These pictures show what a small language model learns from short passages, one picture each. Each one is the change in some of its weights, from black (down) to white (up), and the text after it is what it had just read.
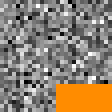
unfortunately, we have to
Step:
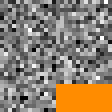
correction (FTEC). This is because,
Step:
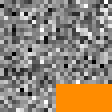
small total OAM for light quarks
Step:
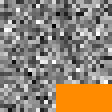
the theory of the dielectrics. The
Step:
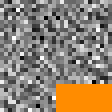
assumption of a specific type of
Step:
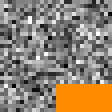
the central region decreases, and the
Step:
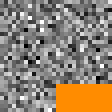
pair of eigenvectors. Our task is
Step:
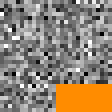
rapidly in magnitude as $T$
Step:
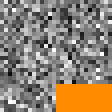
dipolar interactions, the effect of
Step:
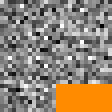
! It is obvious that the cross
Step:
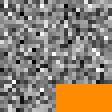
argued in the previous sections,
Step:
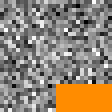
Instead of randomly replacing note
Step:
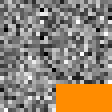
12, relating the pump field to
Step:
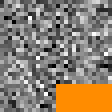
GHz channel is dropped. At
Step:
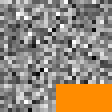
\lambda_A = \lambda_Z
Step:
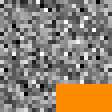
article cites another article
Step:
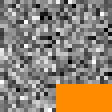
class of matrix functions. As an example,
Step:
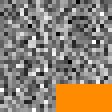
Investigation},'' 05
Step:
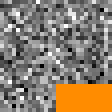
simulation using Metropolis algorithm results
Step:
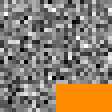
superimposable on the full
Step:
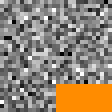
} \label{fig:entropy}
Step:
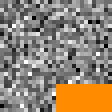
$b$-tagged and with
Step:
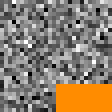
This choice reduces the commutations in
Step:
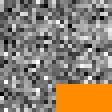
intensity pattern in the SLP for
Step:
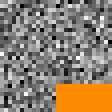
and for niche users the range of
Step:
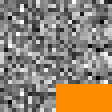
of nuclear SF. Some additional
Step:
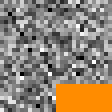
we have at hand two types of
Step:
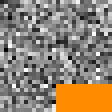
of higher curvature terms, the
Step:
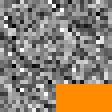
work, we propose a hybrid approach
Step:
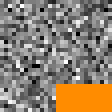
that have support on both parts of the
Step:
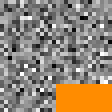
beam geometry. An increase in the critical
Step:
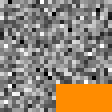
on observations of $u$ and
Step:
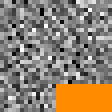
mass-to-light ratio. This
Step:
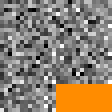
Overlapped Area}
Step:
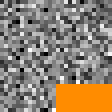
microcontroller which would
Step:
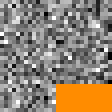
but we do notice that political
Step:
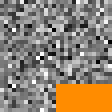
and the member stars do not overlap
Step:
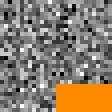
gives a good exponential fit for
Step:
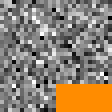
The explanations are as follows.
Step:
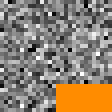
$\langle h \rangle=\infty$ and
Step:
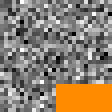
techniques to reduce the data size and,
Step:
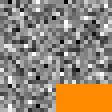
fiber position (Fig.
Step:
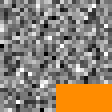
trial functions discussed above. %In order
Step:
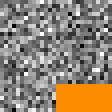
the context of the overall Virgo B
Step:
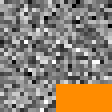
eigenvalue of $\sigma^3$. The
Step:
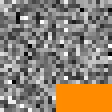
temporal structure of Minkowski
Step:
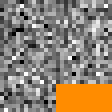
scale in the three panels.} From
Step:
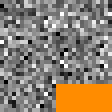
images is not that easier, it
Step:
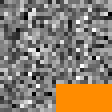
experimentation environment, using the corrected
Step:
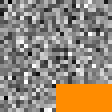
system. \begin{figure}[ht]
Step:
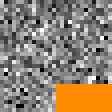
a nuclear spin bath is analogous to
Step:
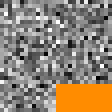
part of the cavity is particularly bright
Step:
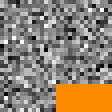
same micro-domain. It is
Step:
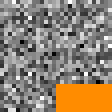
remarkable properties, namely:
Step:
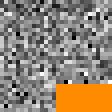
unique (unitary) solution for
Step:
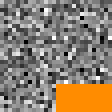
that although transmission engineering through
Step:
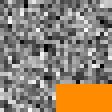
to create a baseline of $p
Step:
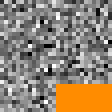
and the list of substructure
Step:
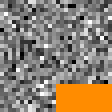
is a widely used approach to
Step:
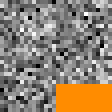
our primary personas. The comparison of
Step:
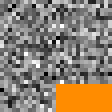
in part in this paper and in more depth
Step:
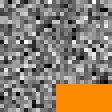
corrected by the subtraction of exponential
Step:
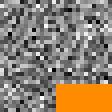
quadrupolar order, and it
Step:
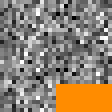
Physical Review} \textbf{A
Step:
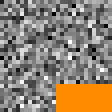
them to have lower limits as
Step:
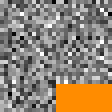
formalism. Input and output complex fields
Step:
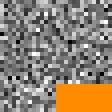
$2 m$-th moment of a Gaussian
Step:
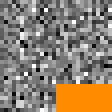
mm-sized particles have been found
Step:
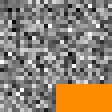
filtering. In either case, the
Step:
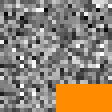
be shown to be sharp. The
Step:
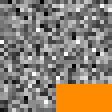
potentially habitable worlds beyond
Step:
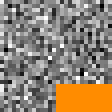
of the return (derived in
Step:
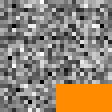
although the logs show the
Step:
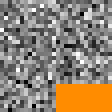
the super Bloch oscillation, we
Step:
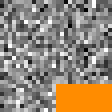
of a possible third class of AGN with
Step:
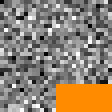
case with arbitrary three--generation
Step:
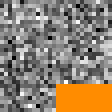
we have converted all brightnesses
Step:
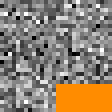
\cite{jelasity}. We
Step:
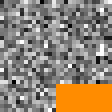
between clumps or stars.
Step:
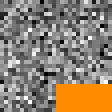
to enhance retrieval systems.
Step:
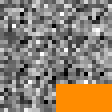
accretion rate at the innermost
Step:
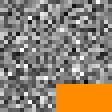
include the following: \begin{itemize}
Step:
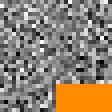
is made by reflectors M1,
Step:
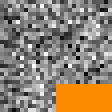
stops needed to be no more than
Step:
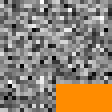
of scalars (weight function for the
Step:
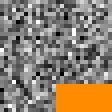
potential source candidates become available, the
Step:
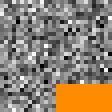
into two-dimensional observations and reconstructing
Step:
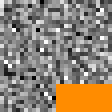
care, and so admit it as
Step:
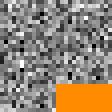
$3$ subqueries
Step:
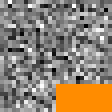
a further note that although Part 2
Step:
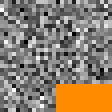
temperatures and densities close to percolation,
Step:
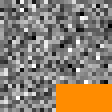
be caused by several mechanisms
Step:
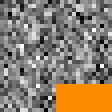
synthesized instances and
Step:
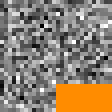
T. Guaitolini
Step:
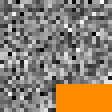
impact emerge only when those
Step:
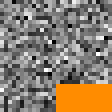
due to ethical and privacy
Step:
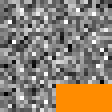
{2018})}\BibitemShut {NoStop}% \bibitem
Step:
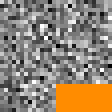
is worth noticing that the mass
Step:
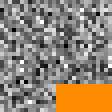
m = O(m)$, the results of
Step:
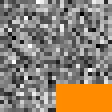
such a unitary can be implemented
